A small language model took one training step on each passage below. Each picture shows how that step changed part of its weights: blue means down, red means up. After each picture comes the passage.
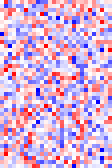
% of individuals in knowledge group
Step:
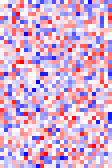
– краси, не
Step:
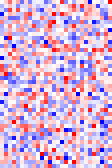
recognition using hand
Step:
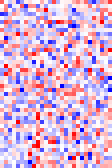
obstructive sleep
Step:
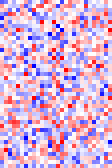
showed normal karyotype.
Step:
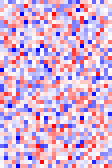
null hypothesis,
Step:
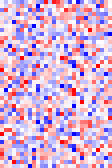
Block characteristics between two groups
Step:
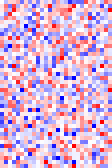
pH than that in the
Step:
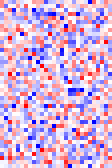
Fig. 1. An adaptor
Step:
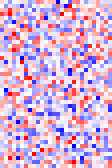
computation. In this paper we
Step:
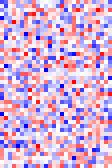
voz kechib,
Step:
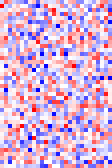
muestra a continuación.
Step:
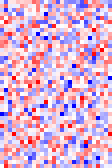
influencing residual stress
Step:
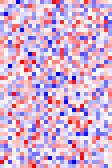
a single approach that is not
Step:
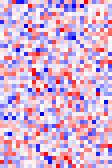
tom slučaju
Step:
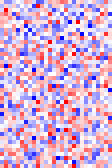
and make the stress interface over
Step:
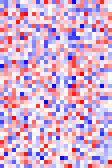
Moreover, the influence
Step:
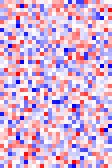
these parameters (MATLAB
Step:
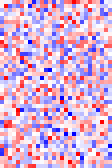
in each part, adopting quality
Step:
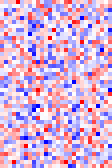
and dendrometric parameters
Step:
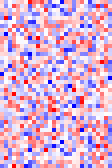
task while writing,
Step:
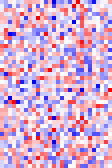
has many benefits, but
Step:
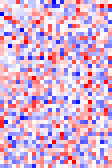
thereby giving rise
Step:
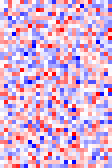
various definitions and ideas
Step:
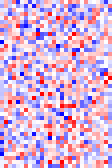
and the group. The ability
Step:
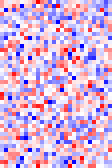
and instructors) support
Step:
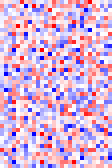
three differently prepared
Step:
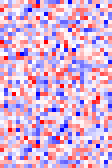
with 976 other researchers.
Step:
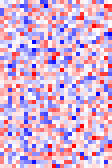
- Kristianto,
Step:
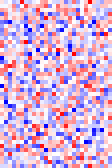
holatlarning yuqori
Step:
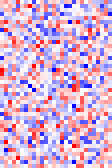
policy and ensure about
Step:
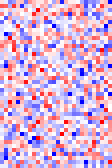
determinada sociedade.
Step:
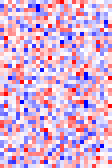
Temur haqida
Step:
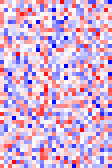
of Benjamin
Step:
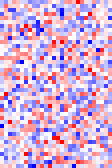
The F-15 maintenance
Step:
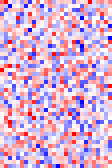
alleviate major limitations
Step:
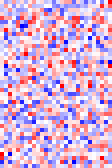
University attracted me with
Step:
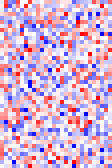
a demonstration of concept and
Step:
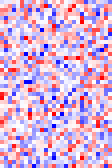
Todo manuscrito para
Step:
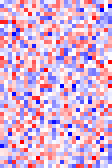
Raqamli bank
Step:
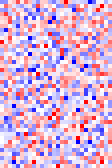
bo'lgan Islom
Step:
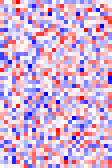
to the Africa lot
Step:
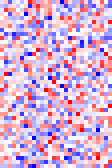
corto para la notificación
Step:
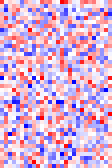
been indicated. Special
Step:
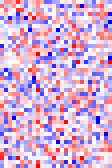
abstract thinking and
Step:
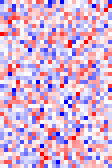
transformaciones profundas en la
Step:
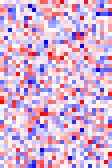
70% ethanol solution
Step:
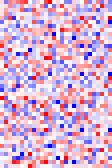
by Strobel et
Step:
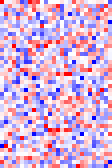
в специальной
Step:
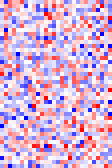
near pbestf are
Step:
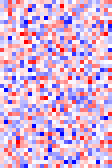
should not be interpreted as
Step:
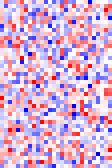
agricultural development risky.
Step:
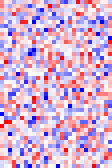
oven waveguide
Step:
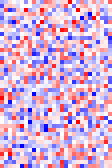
Introduction Candida species
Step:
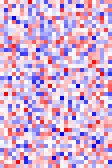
приюта, Н.
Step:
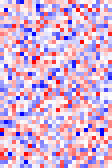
(Briggs &
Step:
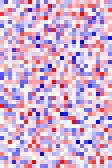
bo'lishi yangi
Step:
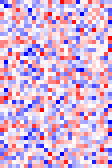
to focus on improves the
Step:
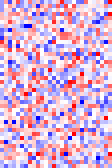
exhaust is closely
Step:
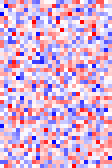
бутун дунёда
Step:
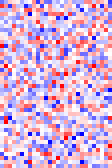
к диагностике и
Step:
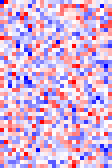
students; 2. Teachers
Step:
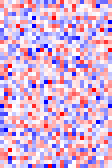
mineral phases has been
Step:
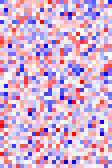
concentrated on repeated
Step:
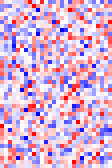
Cauchy problem.
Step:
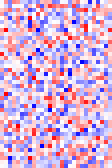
create a discourse. The
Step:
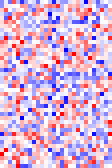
as a sole technique,
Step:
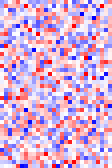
is pre-coated with
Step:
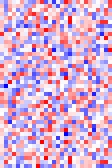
tahlil etilgan
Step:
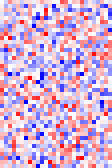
*Journal of Creative
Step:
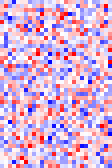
contacts for announcing
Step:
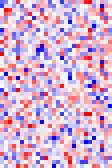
// Проблемный
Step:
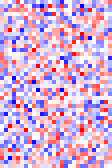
pallada qo'liga
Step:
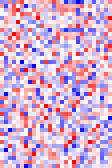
Working Groups
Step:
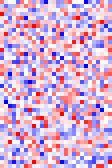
gaplarning ma'no
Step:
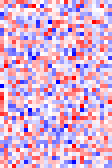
collaboration, such as
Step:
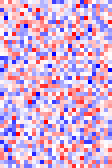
interfaol metodlardan
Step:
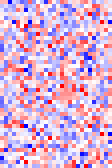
va genetik materialni
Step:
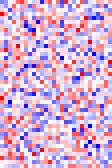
Pack: Period 1.
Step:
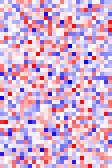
letzten fünf
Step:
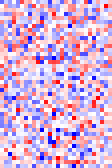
is one of the most important
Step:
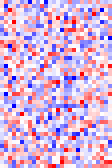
tested for its performance in terms
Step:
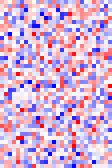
fondamentale anche a
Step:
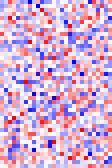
Fig.19 Kohl
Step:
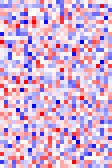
of simulator to see
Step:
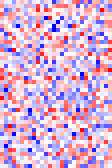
characteristics for polycarbonate
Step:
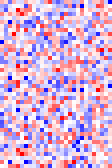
hypotheses, the
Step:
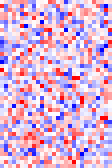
by making an incision to
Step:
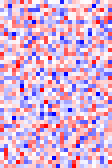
зшитками, що
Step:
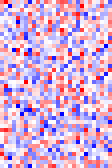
context of ST-elevation
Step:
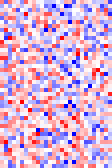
ensuring that questions related to
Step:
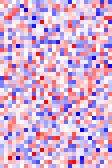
Maps database. Data
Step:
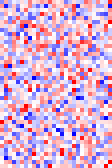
can be retrieved
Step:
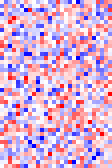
BMI in children and
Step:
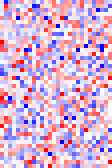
(on average +2.75
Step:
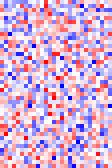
cotejo, comparación
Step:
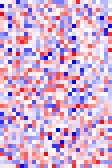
of the notes associated with the
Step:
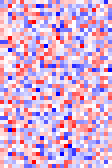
results. Q. Sample
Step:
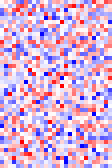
В последние годы
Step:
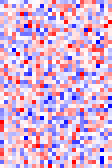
return on assets and
